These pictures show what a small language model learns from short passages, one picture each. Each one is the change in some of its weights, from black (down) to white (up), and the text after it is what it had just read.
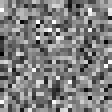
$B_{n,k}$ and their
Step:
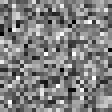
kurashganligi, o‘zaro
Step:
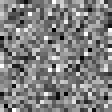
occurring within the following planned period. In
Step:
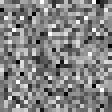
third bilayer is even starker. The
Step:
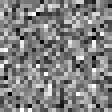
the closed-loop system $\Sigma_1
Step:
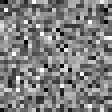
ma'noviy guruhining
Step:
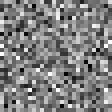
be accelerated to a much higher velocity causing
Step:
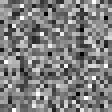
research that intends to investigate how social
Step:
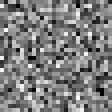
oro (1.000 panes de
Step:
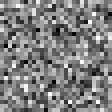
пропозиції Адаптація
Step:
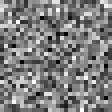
focused on considering the effect of observations and
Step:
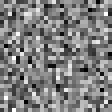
lead $\alpha$ are defined with respect to the
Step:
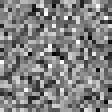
and of the latter on aggregate
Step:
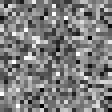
*RoSTA*, *Qizil
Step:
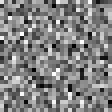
& \qquad = \frac{2
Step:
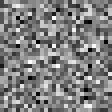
the boundedness and unboundedness of the
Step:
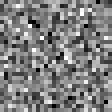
characteristic temperatures of $T_{\mathrm{M}}
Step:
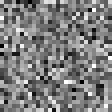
be used to calculate the angle averaged dynamic structure
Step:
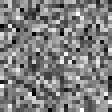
and NGC5139), from data obtained
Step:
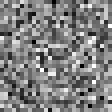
of a graph $G$ is said to be
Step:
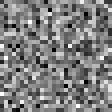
Readaptação. Em relação ao
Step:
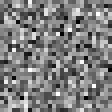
parallel}, meaning that one iteration does not depend on
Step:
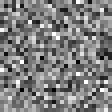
using computing resources of the federal
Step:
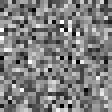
Регламент ЕС
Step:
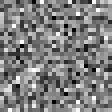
that the hardware prefetching works and
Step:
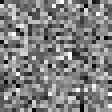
evaluación preoperatoria adecuada y la
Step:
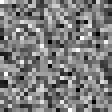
натомість зросла
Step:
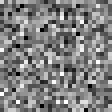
hyperbolic space by such a subgroup is a Stein
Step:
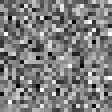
and duration of the pulse, see
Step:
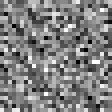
О.В. Батанов,
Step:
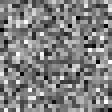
introduces a new component in the statistical inference
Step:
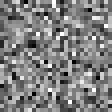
the $\alpha_i$'s the weights
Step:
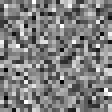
any random variable $X$ we have
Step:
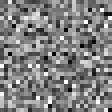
the $-1$ isometry of $L$
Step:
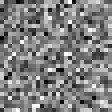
locaux, les m\'ethodes
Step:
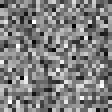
are motivated by the signal predictions in
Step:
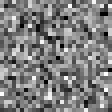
contribui na concentração, para desenvolvimento de
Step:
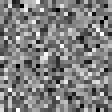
the kernel $M_{a} :=
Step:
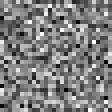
and voltage error must be operated less than
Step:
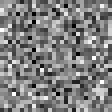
200 mm in front of the
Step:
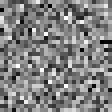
r)$, where $m$ is the mass of
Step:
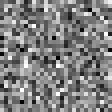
the parameter passes through the degenerated value"
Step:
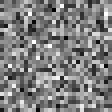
od producenta (80%); -
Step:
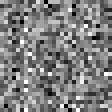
that the peak positions in all three spiral features
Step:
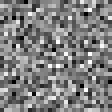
used on \ca\ is well-fit by
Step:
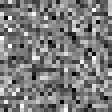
infinitely many parallelograms; each component
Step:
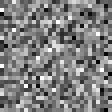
jaka ona jest?”
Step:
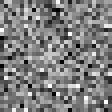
represents how many accounts follow the user. They
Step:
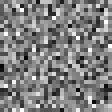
trachten te overwinnen.
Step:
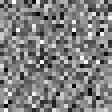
yilda jalb qilingan
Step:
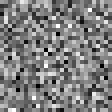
\ref{ex5}, the transpose of
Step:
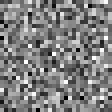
that $\n$ is normal if and only if
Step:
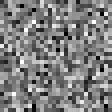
obtains \cite{Jeong00}
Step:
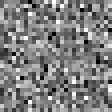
is another normalization constant, and $$
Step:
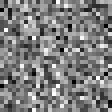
be avoided in practice. We further find that
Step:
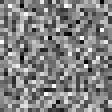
) \mid \mathcal G_t
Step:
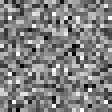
it serves as an epistemic
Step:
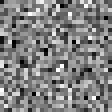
More precisely, for $ t \gg
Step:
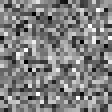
As respostas obtidas na pesquisa
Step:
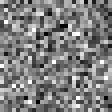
дне является из актуальных
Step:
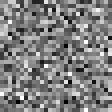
$(t,\mathrm x)\mapsto D\bar
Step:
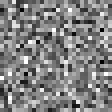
Chilean Center for Astrophysics
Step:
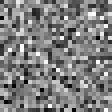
publication** is to identify the main components of
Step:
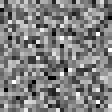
below. Therefore, we define an estimator of
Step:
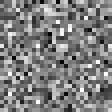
frame coordinates of the travelling object O in
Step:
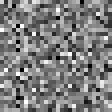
stationary system (\cite{AE1},
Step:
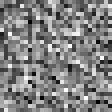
o probadas que estas sean,
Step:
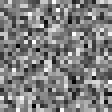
is tangent to $\F$, then $$
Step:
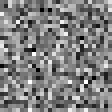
nonnegative Borel-measurable function
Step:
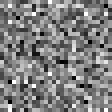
has linearly independent solutions given by the boundary values
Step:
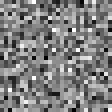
other purpose. On the quaternionic projective
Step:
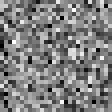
se desenvolverá esta investigación.
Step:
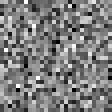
клуба «Конференция
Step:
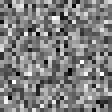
problem with $n_c=42$ classical
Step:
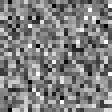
favorise aussi la transparence
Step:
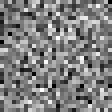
following question: \begin{center}
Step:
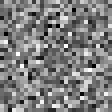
Protagonisten und mithilfe
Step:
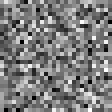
uno lee y no sólo la
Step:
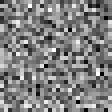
dos grupos de poder vinculados
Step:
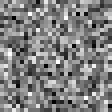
still holds for the DQMOM approach.
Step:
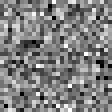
as demandas sociais. Em um
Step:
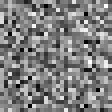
unitary evolution, shown as connected gray gates
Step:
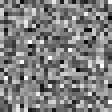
is implemented as a function that can be
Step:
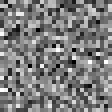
D, \beta, f$). In Fig.
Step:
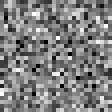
\mm$, though the functors involved,
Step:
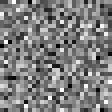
малолетнего или
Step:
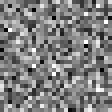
is distinguished as well. Part b)
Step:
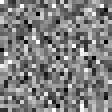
usual inversion of ellipticity of the BEC
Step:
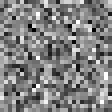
nantochite e paracatamite
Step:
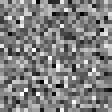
constant $C$, which completes the proof of
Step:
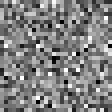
relationship between the ligand polarization energy,
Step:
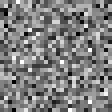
$1.2 m_\chi\lesssim
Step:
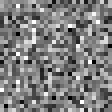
our daily life. Learning is
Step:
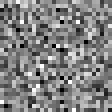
mode. The communication is described above. With probability
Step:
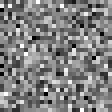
two boundary conditions. Our first boundary condition is to
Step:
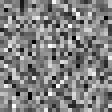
On the other hand, taking the derivative of
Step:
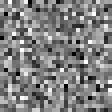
keltirib chiqaruvchi tabiiy
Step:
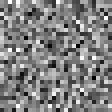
angle for each tile to ensure that plates
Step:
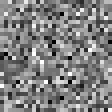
мажбурий тарзда
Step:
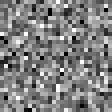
& [\orhoA, \etaB,
